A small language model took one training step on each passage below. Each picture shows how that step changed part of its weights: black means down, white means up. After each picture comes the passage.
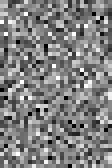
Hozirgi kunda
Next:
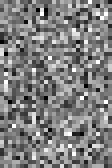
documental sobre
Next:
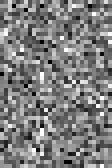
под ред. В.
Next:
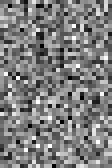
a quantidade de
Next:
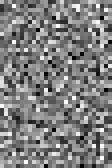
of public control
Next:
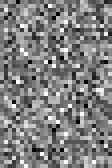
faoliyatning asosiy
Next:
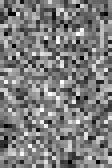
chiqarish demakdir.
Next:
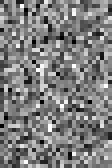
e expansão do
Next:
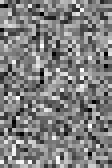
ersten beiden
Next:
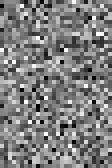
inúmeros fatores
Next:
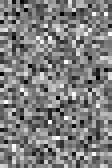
не знаем и не можем
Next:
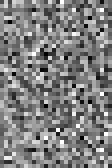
ва робитаи
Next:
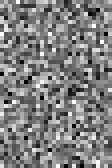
в рассказах
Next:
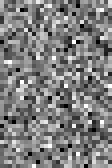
un conjunto de
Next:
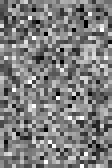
for Improving
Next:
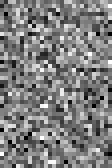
возлагаемые на
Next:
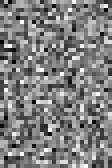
esta manera el
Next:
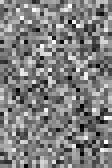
etdi [4]. Eng
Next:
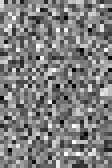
Sanitation; Public
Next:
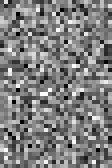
zamonaviy oliy
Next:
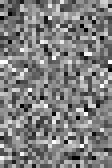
на Советот за
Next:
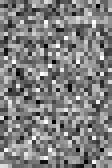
kattaligi va
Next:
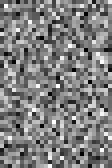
het gebruik van
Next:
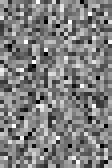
человечеству в
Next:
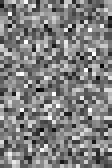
suprantami ir
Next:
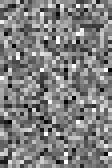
chiqarish uchun barcha
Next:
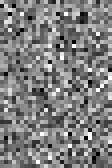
decisions on the
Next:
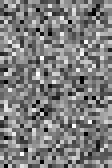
modern Russian
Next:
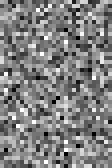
nazorat qilishning bir
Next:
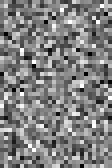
Й. Бодін,
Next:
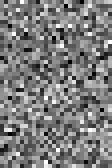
budgétaire à
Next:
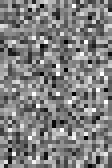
in vier Policies
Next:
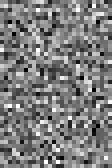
de búsqueda,
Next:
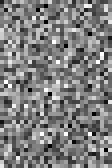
the allocation of
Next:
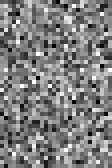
ong masalalarining
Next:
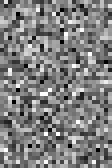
zamonaviy bilim
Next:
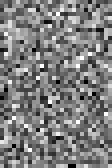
especifican qué
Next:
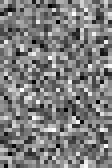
beden kütle
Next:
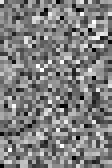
que las motoras
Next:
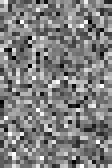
М. Зарафшон
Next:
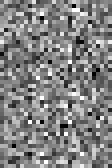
de los elementos que
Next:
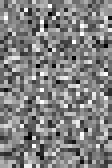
por exemplo, a
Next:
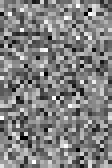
oson va to'liq
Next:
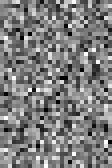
que não examina, por
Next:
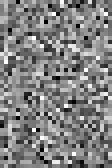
ideias a respeito
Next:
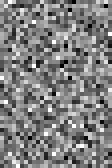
power stations*,
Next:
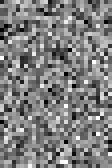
of construction
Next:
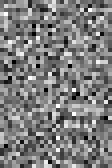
baxo berish;
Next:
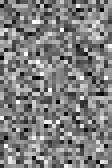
boshqa mashhur
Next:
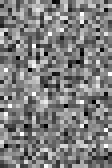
ja sõnumid
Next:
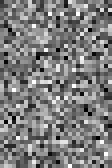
qilinadi. [6;
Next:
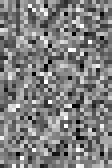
— "va'daga
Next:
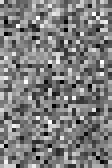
va psixologik
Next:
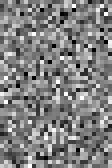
Passaremos, a
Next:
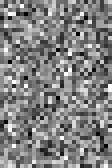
proprio nella
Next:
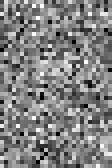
безпеки [15,
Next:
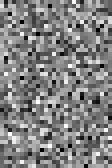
a viabilidade de
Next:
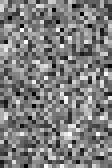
pastdan kiradi.
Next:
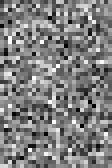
xalqaro baholashdagi
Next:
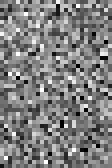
sin quedarse del
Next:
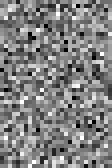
no Paraná, por
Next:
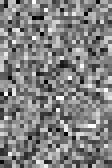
mito de Minerva
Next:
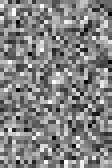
beheersende norm
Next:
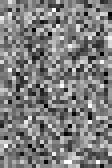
dos lenguas.
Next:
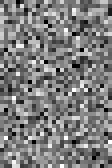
uma discussão
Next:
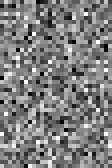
та акціонерів,
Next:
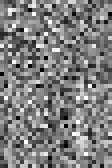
шар пам'ятки
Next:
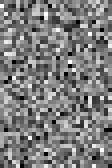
o fracasso da
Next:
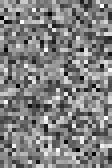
darsda talabalar
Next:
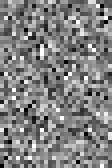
году в РФ
